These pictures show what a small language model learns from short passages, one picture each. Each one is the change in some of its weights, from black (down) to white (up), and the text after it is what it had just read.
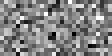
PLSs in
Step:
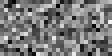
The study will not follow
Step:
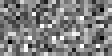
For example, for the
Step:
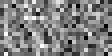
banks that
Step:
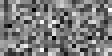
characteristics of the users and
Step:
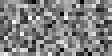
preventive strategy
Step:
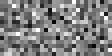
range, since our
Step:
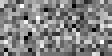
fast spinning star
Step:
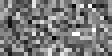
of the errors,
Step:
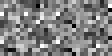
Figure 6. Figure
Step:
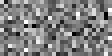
in comparison with the most
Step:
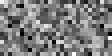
arithmetic mean
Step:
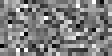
II C, respectively,
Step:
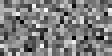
for details) it
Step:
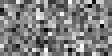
Toomre criterion
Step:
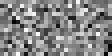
hand. This paper
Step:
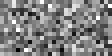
were yellow,
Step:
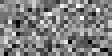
than a Bragg
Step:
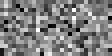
[38] Conclusion
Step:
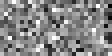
academic papers
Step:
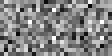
for fifteen years
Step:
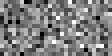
S/N ratios
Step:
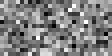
in band-edge
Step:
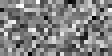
resonant drive,
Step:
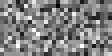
development via social and
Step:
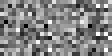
new practices by
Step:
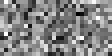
jerk factor shown
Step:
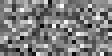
The Goal
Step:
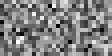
or two lessons or
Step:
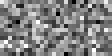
and faith
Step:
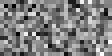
of parents of
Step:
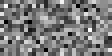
the opposite state
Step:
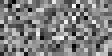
ability to analyse not
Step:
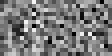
of passive imaging
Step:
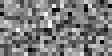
that the 3D
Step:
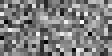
the prototype,
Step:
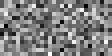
more than one symmetric
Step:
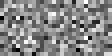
study. This finding
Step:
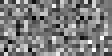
for higher $\gamma$,
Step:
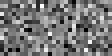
can the approximation ratios
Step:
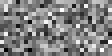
the system schedules
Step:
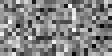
modern English
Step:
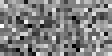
Theoretical. The
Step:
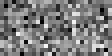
there is no need to
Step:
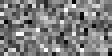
the concept, given
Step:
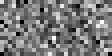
with water is consumed
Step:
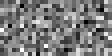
it follows directly from three
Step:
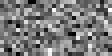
by the ratio of each
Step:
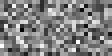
Fe/Pt system
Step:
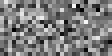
visibility has not
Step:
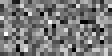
\right)$ is the
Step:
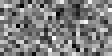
by three loosely
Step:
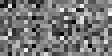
We will explicitly show
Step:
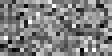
career stress. The
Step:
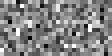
kept constant among
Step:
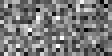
study effective low-energy
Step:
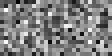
to prayers is
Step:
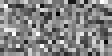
to trauma due
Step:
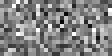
for broader application,
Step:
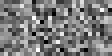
the rollout stage
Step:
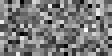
satisfactory agreement
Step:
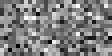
points in the scan
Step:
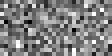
the use of their technology
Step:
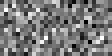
efficient resolution of
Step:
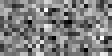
data acquisition
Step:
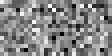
of material expressions and
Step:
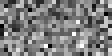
do not get enough
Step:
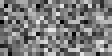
the actual node
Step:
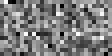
of other genes
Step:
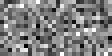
Similarly, we
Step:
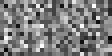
render the
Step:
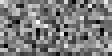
a faith which
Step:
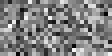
schematic phase
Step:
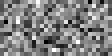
focus on quantifying
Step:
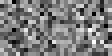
EU's response to
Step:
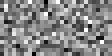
this information system. An
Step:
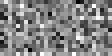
LiDAR based
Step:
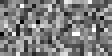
may be important, such
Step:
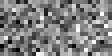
expected. The three types
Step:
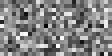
Colley et al
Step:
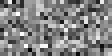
Stein and
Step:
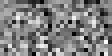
21st century
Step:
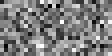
initial and subsequent
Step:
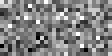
and Services
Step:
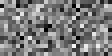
& Mass &
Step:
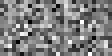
DDAH resulting
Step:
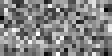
nanogratings can
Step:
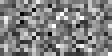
and modeling of
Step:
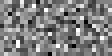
The execution time
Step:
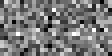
region, and the
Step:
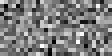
correpond to the
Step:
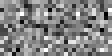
in clinical
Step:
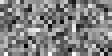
can potentially lead to
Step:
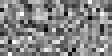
clinical practice
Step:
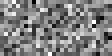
been developed to provide
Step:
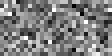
considered more ecological and
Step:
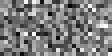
of states projected on
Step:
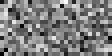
recognize the
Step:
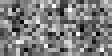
have mild heart
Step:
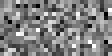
in each exposure,
